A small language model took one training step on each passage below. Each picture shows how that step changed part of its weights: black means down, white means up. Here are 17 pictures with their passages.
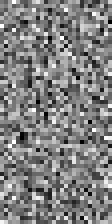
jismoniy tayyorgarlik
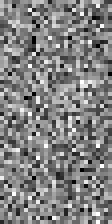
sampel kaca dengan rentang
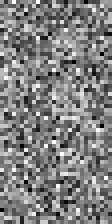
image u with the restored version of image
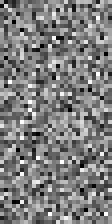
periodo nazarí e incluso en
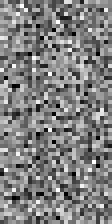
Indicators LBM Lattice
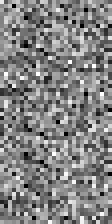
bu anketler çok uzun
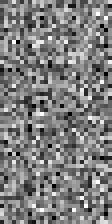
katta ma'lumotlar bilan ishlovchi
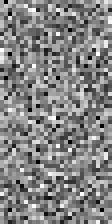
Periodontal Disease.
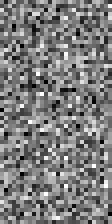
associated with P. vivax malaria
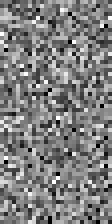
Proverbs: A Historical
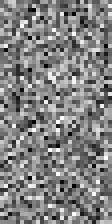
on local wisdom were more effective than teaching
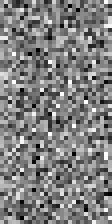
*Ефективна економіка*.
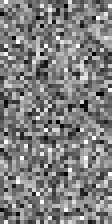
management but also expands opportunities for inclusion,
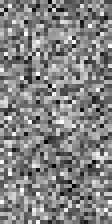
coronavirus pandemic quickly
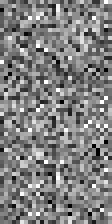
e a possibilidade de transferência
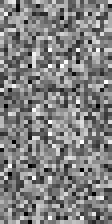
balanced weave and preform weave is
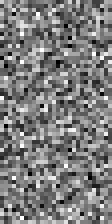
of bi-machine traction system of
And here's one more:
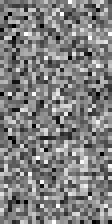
“Transiciones, horizontes y
